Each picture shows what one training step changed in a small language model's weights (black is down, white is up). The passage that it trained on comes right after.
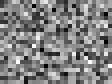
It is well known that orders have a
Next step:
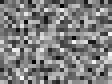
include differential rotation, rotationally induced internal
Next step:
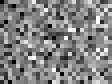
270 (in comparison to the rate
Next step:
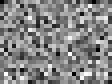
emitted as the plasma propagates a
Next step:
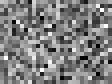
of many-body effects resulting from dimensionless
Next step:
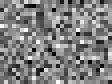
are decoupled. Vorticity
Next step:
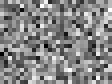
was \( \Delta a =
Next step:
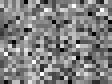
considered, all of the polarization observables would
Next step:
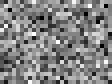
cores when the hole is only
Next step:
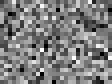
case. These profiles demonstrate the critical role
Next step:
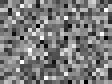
in Section III. Section IV
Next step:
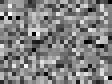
source spectrum, we modelled the background
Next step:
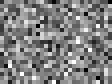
identity --- no deformation is needed ---
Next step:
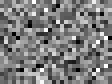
space-time. Due to these
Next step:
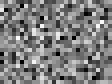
that LDPC codes can be
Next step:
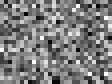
quality factor is observed. As shown in
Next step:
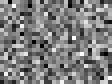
of quantum Hamiltonians which are classically
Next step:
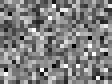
1 gives rise to an electric field at
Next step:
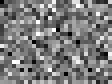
al. (2001) sample consists of
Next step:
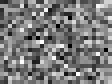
contexts. The Linux Foundation
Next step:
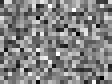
cases. False positives do not
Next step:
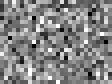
Notwithstanding the large uncertainty due
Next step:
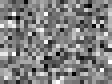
was roughly 0.3\,mag
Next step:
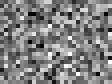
turbulence spectrum is essential to accelerate particles
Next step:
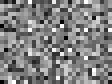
f\"ur Physik\\
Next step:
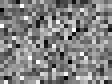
look at fidelity in the two
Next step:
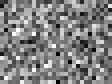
angles is clearly visible even in the energy
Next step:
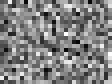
but users must be mindful of
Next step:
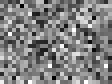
the required fluctuations for the perturbations that form
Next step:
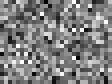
We illuminate the metalens
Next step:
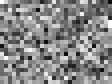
the Ras isoform and the conditions
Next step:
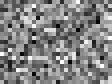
the phase difference is equivalently mapped
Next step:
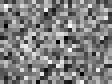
the Danish Center for Scientific
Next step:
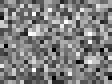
particle-to-fluid time scales which
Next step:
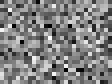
sites, where AgNPs are
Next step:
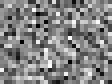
close in covariate space to the treated
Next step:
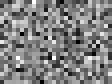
traces. This simplifies the
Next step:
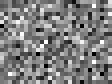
due to the varying core size for different
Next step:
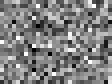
AGN feedback, show more moderate growth
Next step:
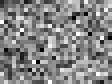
will be affected. If the SM is
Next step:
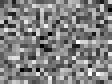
as well. However, for the
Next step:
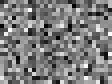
{\bibfnamefont {N.}~\bibnamefont
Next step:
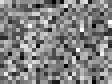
the Brillouin Zone of a lattice
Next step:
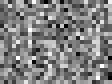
4 T. The value of
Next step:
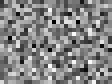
constraints, significantly reducing the number of independent
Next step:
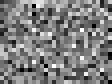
elements beyond the first r-process peak
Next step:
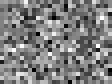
motion while Section II(b)
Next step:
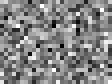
pre-specify a sequence of values
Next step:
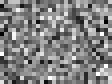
epochs. \begin{figure}
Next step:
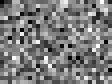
350 MeV/nucleon
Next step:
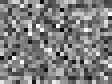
Frequency $\nu$
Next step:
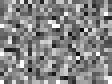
\be\label{eq: def
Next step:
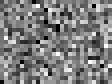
quantity imposes a limitation on the
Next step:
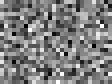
revision of cosmological principles in
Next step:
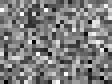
were selected for follow-up observations upon
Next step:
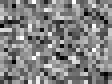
\age, and metallicity
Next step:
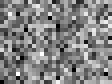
\sim \exp \left(-
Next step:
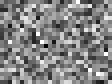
the region behind the shell is
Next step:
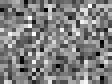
all four astrophysical parameters. This is
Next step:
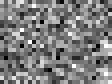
An example is shown on the left with
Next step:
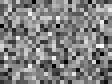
are pursuing the development of
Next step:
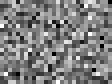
These methods significantly reduce the computational burden
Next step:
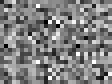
allows a simpler modeling than for
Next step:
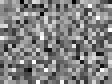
articulation baseline design. **Table
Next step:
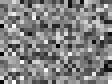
of the deuterons formation outside the
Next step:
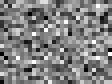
mass spectrum was fitted by the sum of
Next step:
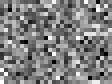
and telescopes which target gamma
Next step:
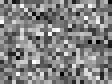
segment scarring and
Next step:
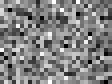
while the second resonant state acquires
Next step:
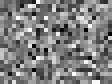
the voting system one can use the
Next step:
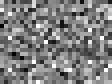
is a label-smoothed
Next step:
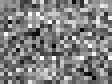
smaller for the \textsc{All +
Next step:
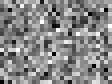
whereas the radius of gyration and
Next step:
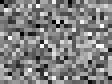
as the component $g_{00}$
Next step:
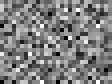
PFS and OS allows to
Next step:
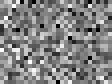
generate the pairing correlations belonging to
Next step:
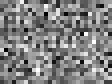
can have either sign. Including both
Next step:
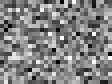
to overall density changes within the
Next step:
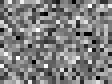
it is instructive to integrate
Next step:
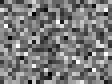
matrices or finite state Markov chains, see
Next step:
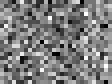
\textbf{Dust attenuation
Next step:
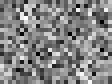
the ``locality'' over which local
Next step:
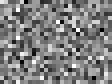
tools that are applied in the following.
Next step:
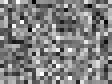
Institute'', 1 Kurchatov
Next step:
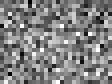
a smaller collisional scattering length, thus
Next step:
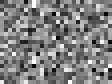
limit, strong coupling between a
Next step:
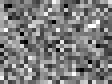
value of $\Dtt$, which will
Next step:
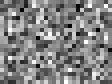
between 0 and 0.05 by
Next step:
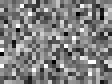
paste consisting of a water-based
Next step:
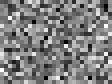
kinetics and thermodynamic cooperativity
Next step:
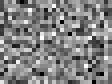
be impossible to deduce
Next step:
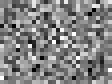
with their behaviour and size,
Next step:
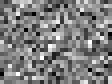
delay vanishes in light-cone
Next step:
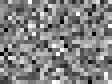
is found for $\Delta V =
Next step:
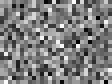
graph with $E$ external Higgs
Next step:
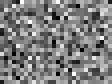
\noindent \centerline{by}\par
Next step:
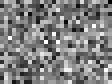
larger supersaturation led to a
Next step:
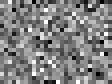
and there are no contributions from coinciding
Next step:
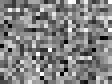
to find the objective value for all the
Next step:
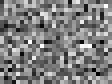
see the methods section) as opposed
